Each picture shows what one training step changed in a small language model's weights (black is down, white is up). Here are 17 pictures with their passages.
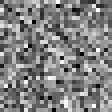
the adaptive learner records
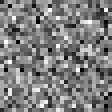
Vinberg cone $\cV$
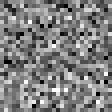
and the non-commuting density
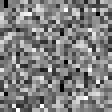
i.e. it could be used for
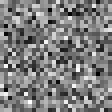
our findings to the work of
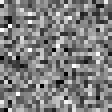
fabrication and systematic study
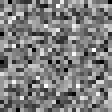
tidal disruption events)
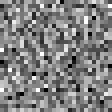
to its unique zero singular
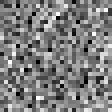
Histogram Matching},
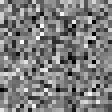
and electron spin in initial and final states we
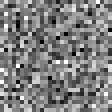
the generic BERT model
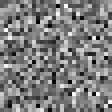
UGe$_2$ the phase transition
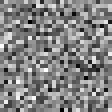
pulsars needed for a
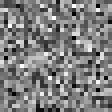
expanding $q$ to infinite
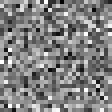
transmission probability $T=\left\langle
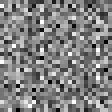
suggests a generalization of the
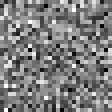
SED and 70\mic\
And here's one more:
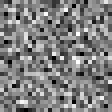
objects viewed within the
